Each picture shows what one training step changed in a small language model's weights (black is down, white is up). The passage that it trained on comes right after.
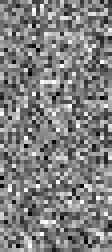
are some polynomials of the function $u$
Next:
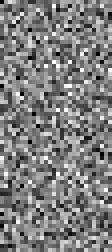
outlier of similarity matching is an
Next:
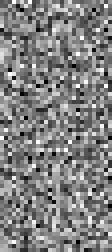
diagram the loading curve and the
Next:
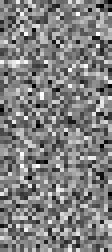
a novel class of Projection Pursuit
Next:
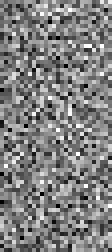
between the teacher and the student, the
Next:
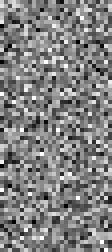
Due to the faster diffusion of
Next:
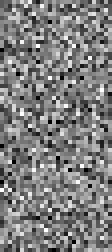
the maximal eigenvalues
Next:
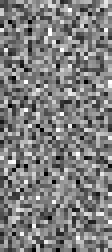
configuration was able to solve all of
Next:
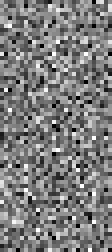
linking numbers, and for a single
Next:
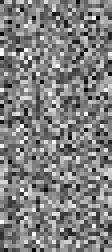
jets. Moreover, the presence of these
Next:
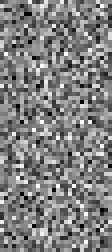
is supposed to be known, any generalization
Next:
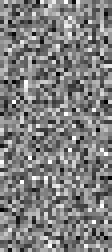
\quad (49)$$ We also observed that the
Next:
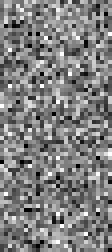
of $M(X)$. When $t \leq
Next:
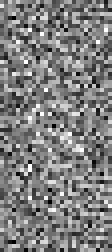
the initial conditions is lost asymptotically
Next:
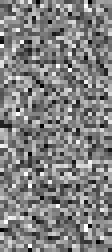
theories. We cover all the classical
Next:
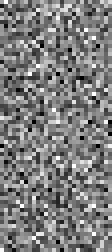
for the transversed cell and dividing by
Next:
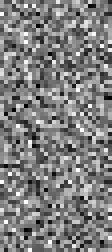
\eqref{Kr0}, it follows by
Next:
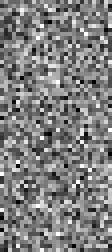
of cases. The n=2 SLE
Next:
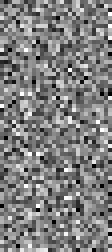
Some of the snapshots of our
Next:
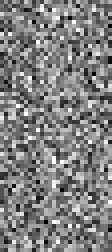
context of the M- theory supersymmetry algebra
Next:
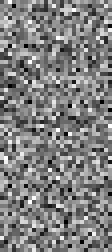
Plot size was 6 × 3.5
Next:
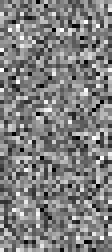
definition is $\phi$-null controllability,
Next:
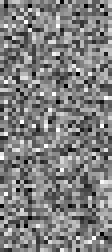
is empty in this case. \item
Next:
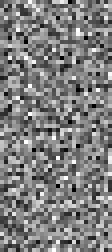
and types for the RR Lyrae
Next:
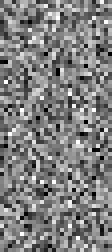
temperature or of pressure without the
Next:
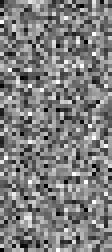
modes corresponding to the different $\beta$'s
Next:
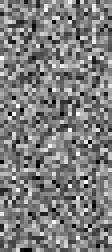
a closed set such that $A\setminus
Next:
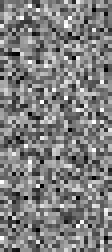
\right) r \int_{S_r}
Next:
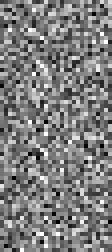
is going to be described in detail
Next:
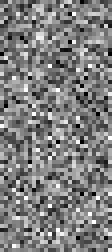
to have at least 40 CDC
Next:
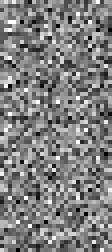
$3$-transitive, one of the following
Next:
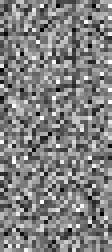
its pharmacological stability. This route
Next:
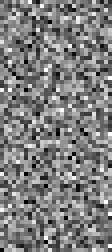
the background $\nu$ is
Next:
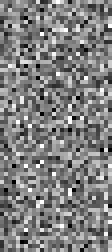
which occurrences of a word (or
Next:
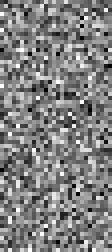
systems should consider such attacks seriously
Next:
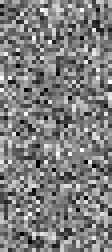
all subsets $C$ of $(X,Y)$.
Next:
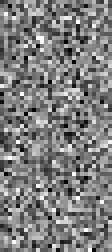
related to the jump of the
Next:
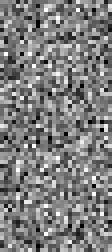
write $B$ as $B_{w,
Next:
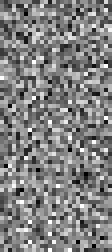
and combined the experimental results with DFT
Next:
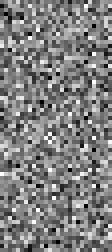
both low-loss dielectric for
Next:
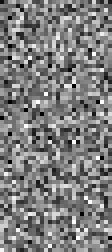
this beyond-standard-model
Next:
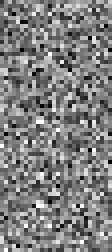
a tool that could potentially *mediate*
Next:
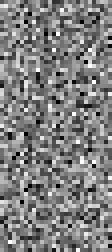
Cela explique pourquoi
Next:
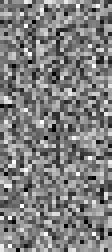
bulk tensile strength of
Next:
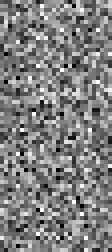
of SRs and TSS schematically shown
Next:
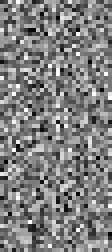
accessibility guidelines such as
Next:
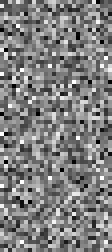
treatments for ADHD.
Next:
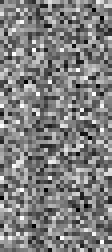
Pradeep Dimiri,
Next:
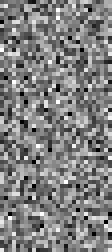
compared with that of hypothyroidism
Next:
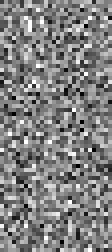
marks a substantial improvement over
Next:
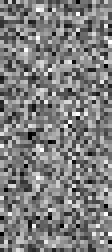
with no hope of structure formation,
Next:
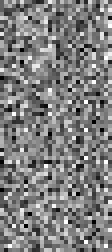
cases, with the aim of capturing the
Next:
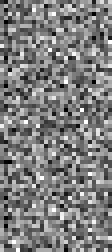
could have appeared to influence the work
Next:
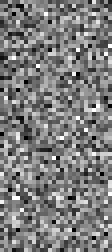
for both magnetic layers. It is shown
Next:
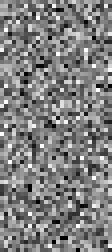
m$. The additional reflow step resulted in
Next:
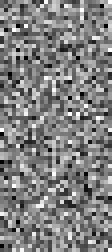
buildings. In this regard various
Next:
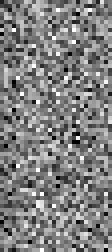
to meet public expectation of
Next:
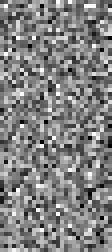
monitor or sphygmomanometer
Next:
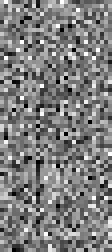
p\leq 2\log n$. If $X$
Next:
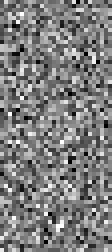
\to B$, such that $\pi(0)$ is
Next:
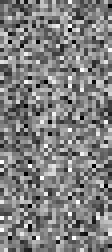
that taking into consideration both the Laue condition
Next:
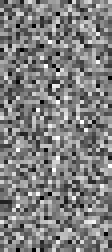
on are different. In order to combine both we
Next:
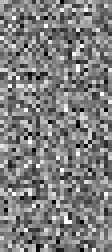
Therefore mean $0$ elements $a_j$
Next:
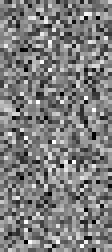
and $\alpha_{t2}$, noting that we can
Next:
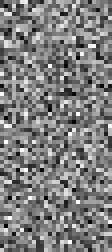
content analysis based on the PAD
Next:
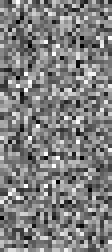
random sets with the same law as
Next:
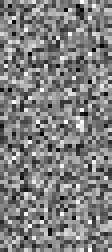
the houses in the hamlet, the
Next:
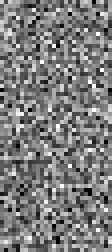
itself as a net force between
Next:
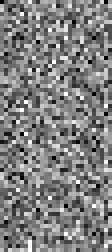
fields flowing in the loops, while
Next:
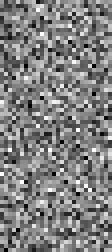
of the transmission coefficients, we used a single
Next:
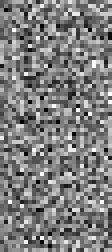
it is a reference. The lack of
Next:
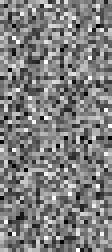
conclude that \begin{eqnarray*} &&
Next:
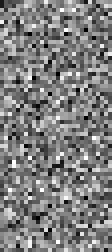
$M$. The existence results which led to
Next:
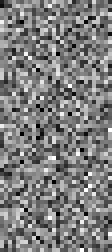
mutations, both occurring at a
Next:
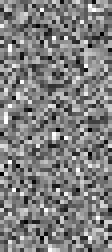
{Hjorth}, {Watson},
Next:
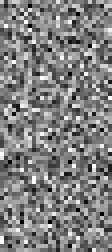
the (possibly empty)
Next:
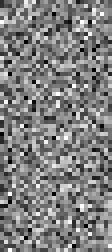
was debuted. In the new version,
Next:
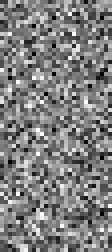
of Chemistry, Pachaiyappa's
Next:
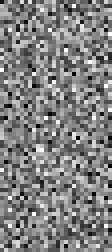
velocities to determine a surface
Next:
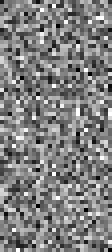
power supplies with 12V, normally
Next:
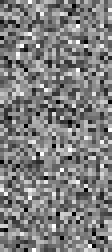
release, the optical emission stands
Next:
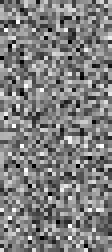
consumption can also be reduced by reducing
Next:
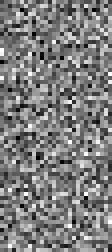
that this species has the ability to be active
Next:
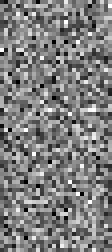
in developing accurate and robust numerical
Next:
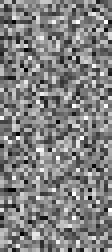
west to east. The family
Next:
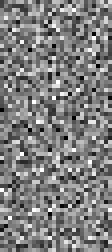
values on the GHGD curves.
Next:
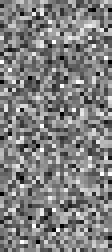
standardized and validated
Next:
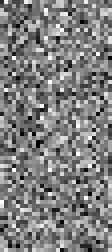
if its Reeb field generates a free
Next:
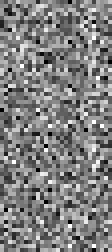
with the largest spatially
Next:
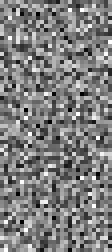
present a generalization for the Gronwall
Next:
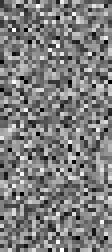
resp., including or excluding 100\% and
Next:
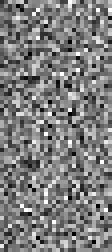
al. [1], have gained growing
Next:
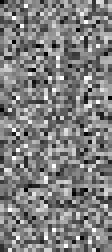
door en door bekende en
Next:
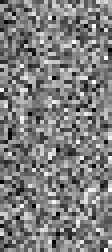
can exist, by demonstrating that
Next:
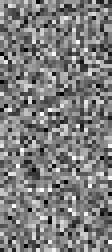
ideas are from that work. Special
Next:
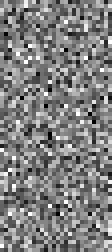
The theoretical solubility/compatibility
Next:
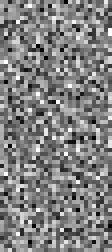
polaron dressing in superradiant
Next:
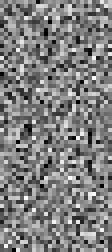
with a contact structure. In Section
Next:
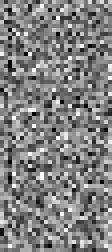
not sensitive to the non-standard parameters,
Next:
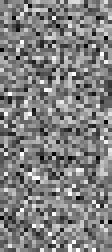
A\left(t\right) =&
